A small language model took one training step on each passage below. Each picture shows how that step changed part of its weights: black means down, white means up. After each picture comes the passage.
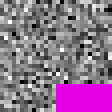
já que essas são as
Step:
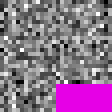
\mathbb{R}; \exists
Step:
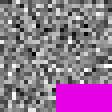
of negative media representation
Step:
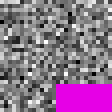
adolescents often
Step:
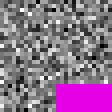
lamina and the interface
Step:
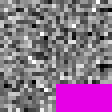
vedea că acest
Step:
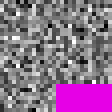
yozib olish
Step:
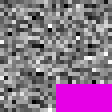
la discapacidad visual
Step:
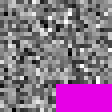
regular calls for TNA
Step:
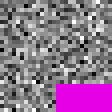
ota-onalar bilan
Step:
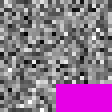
shubha bilan
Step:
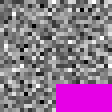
of curd darkening. As
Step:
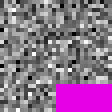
the number of northeast
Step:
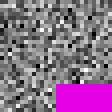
the GMR is exactly between
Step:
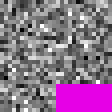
it belongs to the divine
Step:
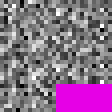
Translation: My
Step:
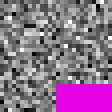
existing road is a viable
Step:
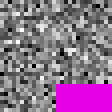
principio nelle
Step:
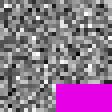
link to a vertex. Then
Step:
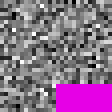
with prescribed mass condition
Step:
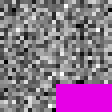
transport density was the
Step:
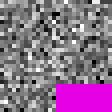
vujudga keladi
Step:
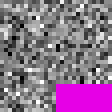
all $t$, then for all $\rho
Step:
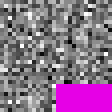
it is really a polynomial
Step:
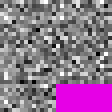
d'un 'pont
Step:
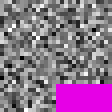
questionnaire into
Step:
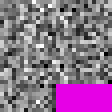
measures from corrosion. In this
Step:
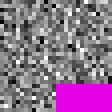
a Higgs subsheaf
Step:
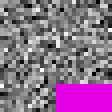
Tram Invented in city
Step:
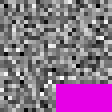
muitos professores
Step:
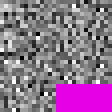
36 - المرجع
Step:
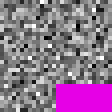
sening uying -
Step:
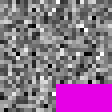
M. ¹Docent
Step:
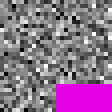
of uric acid. The
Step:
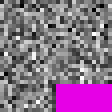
study. In addition, the
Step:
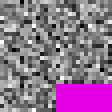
constructing dwellings and
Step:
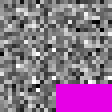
in finding the right
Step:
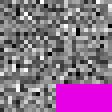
throat at 24 hours
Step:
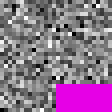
Угли Азаматов,
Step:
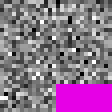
No bound of the form $$
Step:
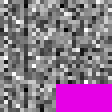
psychologist or
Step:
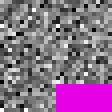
i.e. highly significant
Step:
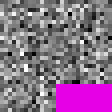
and financial support for the
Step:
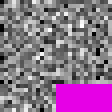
отличает от
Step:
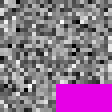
Factor Geometrical -
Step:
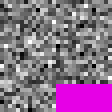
qilish orqali
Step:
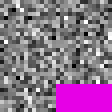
to take the inseparable
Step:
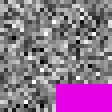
the sports equipment
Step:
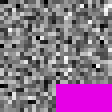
one may attempt to make
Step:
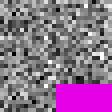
kan afzien van
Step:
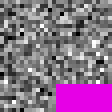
Це знаходить
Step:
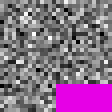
were 17 active craters
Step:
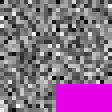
груп факторів
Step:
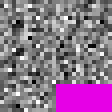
initial distribution $\pi_0$.
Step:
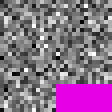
reinforce the need for
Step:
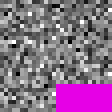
[1] One algorithm used to
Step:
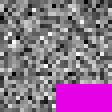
flight speed. At
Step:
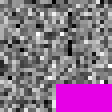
flow problem which takes the classical
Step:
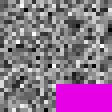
on $C(G,V)$ and
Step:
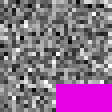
compounds. One can
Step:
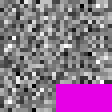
et al and Nnadi et al in
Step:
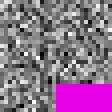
yechishda guruh
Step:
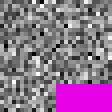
técnicas torna
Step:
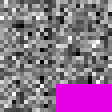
China\\ \small
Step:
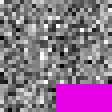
entropy of closed
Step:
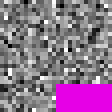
splits as the composition:
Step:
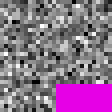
the associate matrix (Eq.
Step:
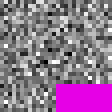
tizimini yaratish,
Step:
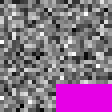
in accordance with the
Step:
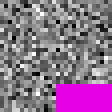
audit hanya
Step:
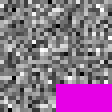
Chez nous à
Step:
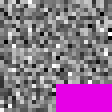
puntos que es la mayor
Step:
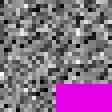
the DDPM, we
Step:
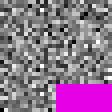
has shown that the fundamental
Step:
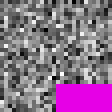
$\widetilde \Delta$ which $l$
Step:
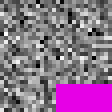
the retraction $R$ is
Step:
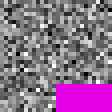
gave effect to the
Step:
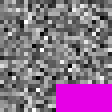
choose the right set of
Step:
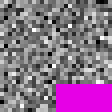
biomarkers. Trials
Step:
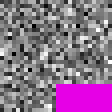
was critical to land
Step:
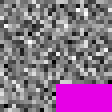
the effect of these parameters, a
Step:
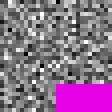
constant again on one side or
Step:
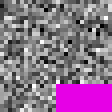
isogenous), \item
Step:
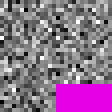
de efficiëntie
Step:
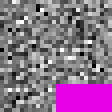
professional or business
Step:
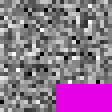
sering dikunjungi
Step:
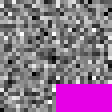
diversificado da terra,
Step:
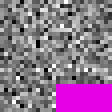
confirmed that the size of
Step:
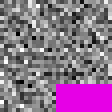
\ $\cF^{\min}$ contains
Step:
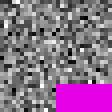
many mixed regular
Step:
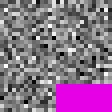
do maior trem do mundo
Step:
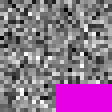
{relative tolerance}
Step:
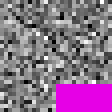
the basic principle
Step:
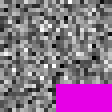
compressed centroid of the
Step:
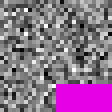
times I used Spanish
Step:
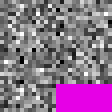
result: \proclaim{
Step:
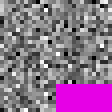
and Wylve Down;
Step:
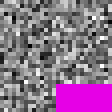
$$ Let us first prove a
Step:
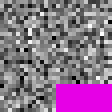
the samples exceeded the
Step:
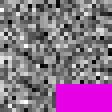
до одягу,
